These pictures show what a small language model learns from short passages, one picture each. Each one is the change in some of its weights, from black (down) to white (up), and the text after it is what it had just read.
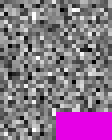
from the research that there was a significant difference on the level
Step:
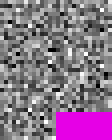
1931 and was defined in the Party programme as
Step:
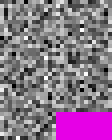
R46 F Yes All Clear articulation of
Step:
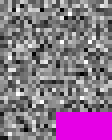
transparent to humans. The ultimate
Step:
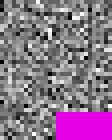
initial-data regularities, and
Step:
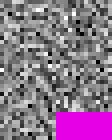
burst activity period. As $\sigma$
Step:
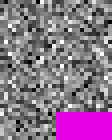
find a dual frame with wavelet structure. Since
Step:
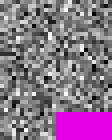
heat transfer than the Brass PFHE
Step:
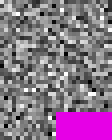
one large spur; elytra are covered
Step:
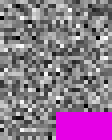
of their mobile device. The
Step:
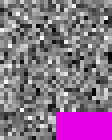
than 77% (Figures 2b and c).
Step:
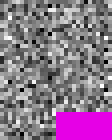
our approach: the SAEM algorithm, to compute
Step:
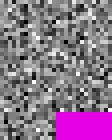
the above inference. This was also in confirmation
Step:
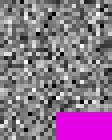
insect release, or non-sterile
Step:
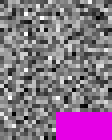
Theorem~\ref{T2} is a generalization of
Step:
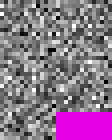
\dots\sqcup K_n$ in such a
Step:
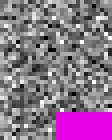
and $b \in \b$ is a successor
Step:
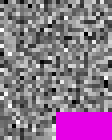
every $i=1\stb n$ and
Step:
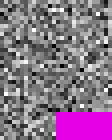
problem due to the system nonlinearity and high degree of
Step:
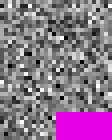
are the three switching times. The trajectory
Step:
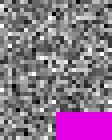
sensor, controller, uploading
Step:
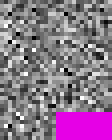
\geq 3$) so we only have to check the case
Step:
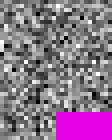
well-known Poincar\'e constant
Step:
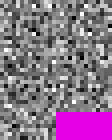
$$\frac{\partial P_k}{\partial
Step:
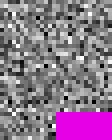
at $\theta=0^\circ$ and
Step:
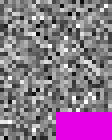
labour ward with true labor pains and
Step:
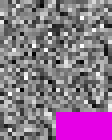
life); Symbolic games, which are based
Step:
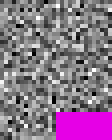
healing with removal of all sutures,
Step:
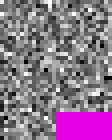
Levi-Civita connection $\nabla$ and
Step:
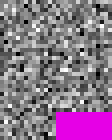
levels:** institutional, national, EU,
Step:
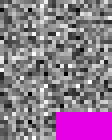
is obviously unboundedly large, and by
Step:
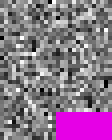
the growth, whereas dimethyl
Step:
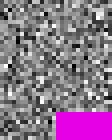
vanish for every $k>N$. We carry
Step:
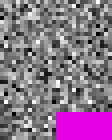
the processes like soil compaction, lowering of
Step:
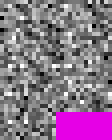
of GRAPPA and SENSE
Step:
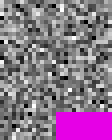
3 of this 231, so we have\[
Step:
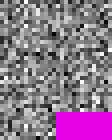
Population commission of Nigeria).
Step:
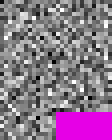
elementary cross} or {\it twist}
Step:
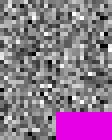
on web service technology. Our framework will provide the
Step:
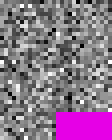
FP clarifies the different scenarios.
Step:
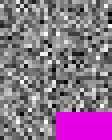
Nigeria and also found that serum
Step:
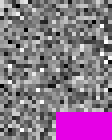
half sum of positive even roots and negative
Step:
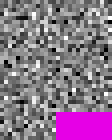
almost certainly lead to improvements in the various systems but
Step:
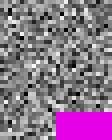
Zahlen? Dem ist in der
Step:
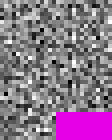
the PV module. However, most of the radiation
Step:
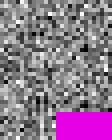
$X_\a^\star$ then it is dense
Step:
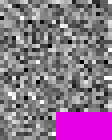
of Information Sciences, Tohoku University,
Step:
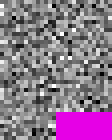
a $K3$ surface $X$ the automorphism
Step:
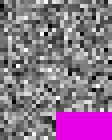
farther subproblems, called children nodes.
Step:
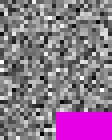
is Stein fillable if and only if there is an
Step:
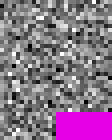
for plants use; thus it is required to application both
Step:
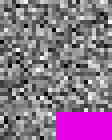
Summary of Findings The following findings have been
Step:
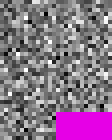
vector space $V$. This is a natural linearisation
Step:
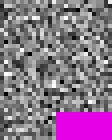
assessment of *water regulation services* needs various data
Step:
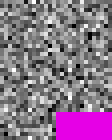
N.~Kurokawa, and
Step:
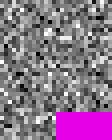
Since both $I$ and $\ker(\SSS)$
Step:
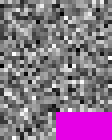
develops abilities and knowledge from fundamental to advanced
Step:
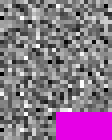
of the state's public service. Findings reveal
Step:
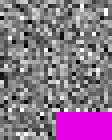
of superprocesses with underlying generator
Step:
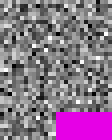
inputs to outputs*, but there is difference
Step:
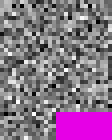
logarithm on both sides gives $$L =
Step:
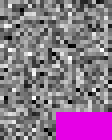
is immediate once we have shown that for any
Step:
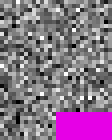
the correlation coefficient was found to be
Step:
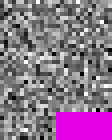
employs symmetric encryption for data in both public
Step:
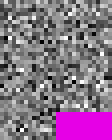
drivers may choose to slow down when using a
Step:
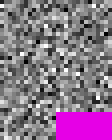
\Ac(b)]$) for arbitrary formulas
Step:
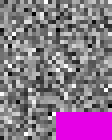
min at 5°C, in an ice
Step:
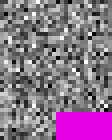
them in plain sight. In this regard,
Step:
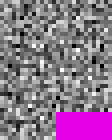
a function with compact support, as the expected value of
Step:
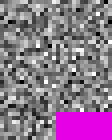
After selecting Visualize threshold
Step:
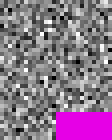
This makes $C$ an open-dominating
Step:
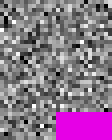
Thus, the numbers $m, M$ and,
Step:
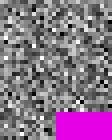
focus on a single region limits generalizability to
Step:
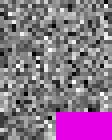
than $n-1$. As first noted in
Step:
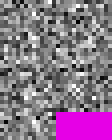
the religion of the Empire before
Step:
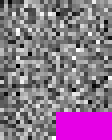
influence the strength of thermoplastic
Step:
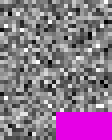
can be used to construct the optimal control(s).
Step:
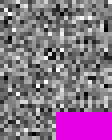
risk factors for the development of acute kidney
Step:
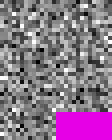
at a university in British
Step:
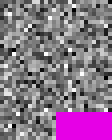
zero-order hold, continuous data are sampled before being
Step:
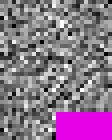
\eqref{4.35} and obtain:
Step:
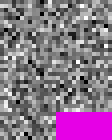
metformin in treatment of type II
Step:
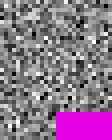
the English that was in the curriculum.
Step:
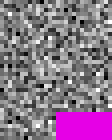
consortium ² Nature of the
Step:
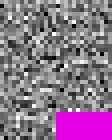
models are necessary to derive the dependent
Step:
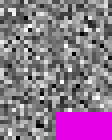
where $c(\mathcal{J}(i,d))$
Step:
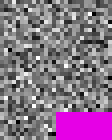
7 paths. This concludes that in LF
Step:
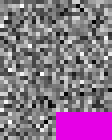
following tonsillectomy results in poor
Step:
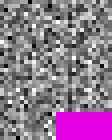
the fixed, known values of these initial conditions. In the
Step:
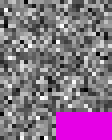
\overline{g(z)} dA(z),
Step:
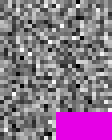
to the alloxan control group ($p <
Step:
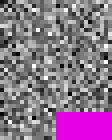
emphasized that exercises, group
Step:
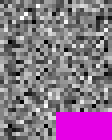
The measured porosity was approximately
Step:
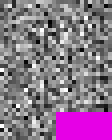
stress and the level of MTR mRNA
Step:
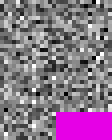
air density difference at the inlet and outlet,
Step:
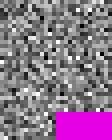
just a matter of verifying that the Main
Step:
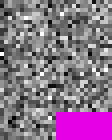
loss rather than cross-entropy. Their main
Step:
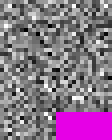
and seeks to release the handbrake only
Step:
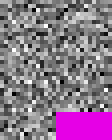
membership, which will enable them access
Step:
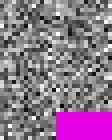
J. Berger, Christian
